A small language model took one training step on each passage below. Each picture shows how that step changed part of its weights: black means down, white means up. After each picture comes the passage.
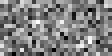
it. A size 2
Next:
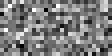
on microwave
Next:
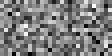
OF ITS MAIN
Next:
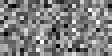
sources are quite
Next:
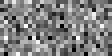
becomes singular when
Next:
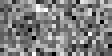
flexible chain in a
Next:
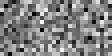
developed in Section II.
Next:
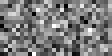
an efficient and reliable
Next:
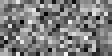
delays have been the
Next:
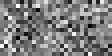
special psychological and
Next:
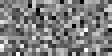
trap beam during
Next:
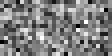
polarizabilities of the
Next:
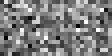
the purposes of
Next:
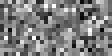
say. If the
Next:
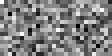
with not all patients affected
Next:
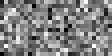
aren't gauge
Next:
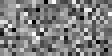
A. Milto
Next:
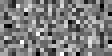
obtenido el
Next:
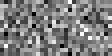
le budget de
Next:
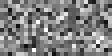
treat PPL15 as
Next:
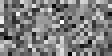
in texting because they
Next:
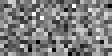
pair are confined due
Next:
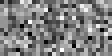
of time. The
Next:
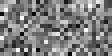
(T) was more
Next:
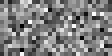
of Computer Science,
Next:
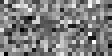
the patient was in
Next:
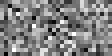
event where the knowledge is
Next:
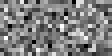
the skewness
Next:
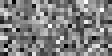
system maintenance and
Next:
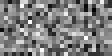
is the tax rate on
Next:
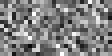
the unnormalized
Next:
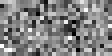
location problem. I.
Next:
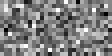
frequency emission at 610
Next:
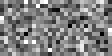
matter halo still
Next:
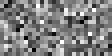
hand, in the case
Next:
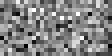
tailored to the
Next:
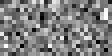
ABSTRACT The
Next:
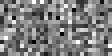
\pm SD)
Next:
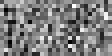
su actuación.
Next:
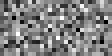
The tool has been tested
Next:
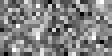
This result is consistent with
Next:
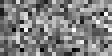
low-energy excitations
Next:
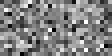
Institute of Technology,
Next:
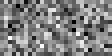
vortex state,
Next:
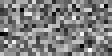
astonishment about
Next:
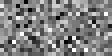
echipament ale
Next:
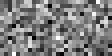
analyzes and
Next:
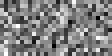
public service for in situ
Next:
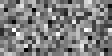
tan generoso en
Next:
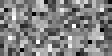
number of iteration vs
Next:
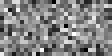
on the tensile
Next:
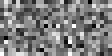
other areas [3],
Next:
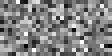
as mosques,
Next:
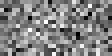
model standardization work in
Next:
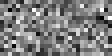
which are just the moment
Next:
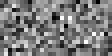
``reflect'' upon
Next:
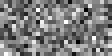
questions sought to
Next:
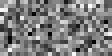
1999) was selected as
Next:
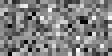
a importância do
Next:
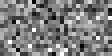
unga tayangan va
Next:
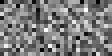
\\ \it The University
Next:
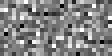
\hline \hline
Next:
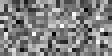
адептов и
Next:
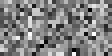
loop contributions}
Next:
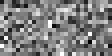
Its response in the
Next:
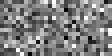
faoliyatining barcha
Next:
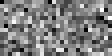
which is characterized by long
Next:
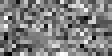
the manner described above
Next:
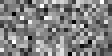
in subsequent studies
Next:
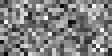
either a significant period or
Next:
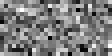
a very good medium
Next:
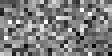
small and heterogeneous
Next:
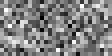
видов исследований по
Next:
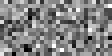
a common edge.
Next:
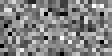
без динамика в
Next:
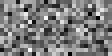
CE, for this
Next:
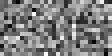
confiança social na
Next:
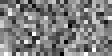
$n$ in
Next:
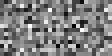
y después
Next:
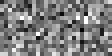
артемии –
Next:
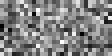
arise from this action
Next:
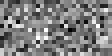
limited acquisitive
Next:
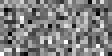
cuya variación
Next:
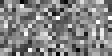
defect theory can be
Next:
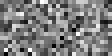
sampling technique, and
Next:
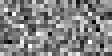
поступила в
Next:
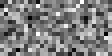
require an extra accurate treatment
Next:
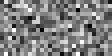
the data be useful
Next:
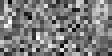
than dependency and
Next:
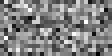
the information of the
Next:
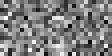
Progress in
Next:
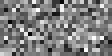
Division of
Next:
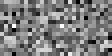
a static probe
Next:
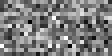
will supply a certain
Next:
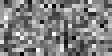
not yet confirmed by
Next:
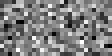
initial values are,
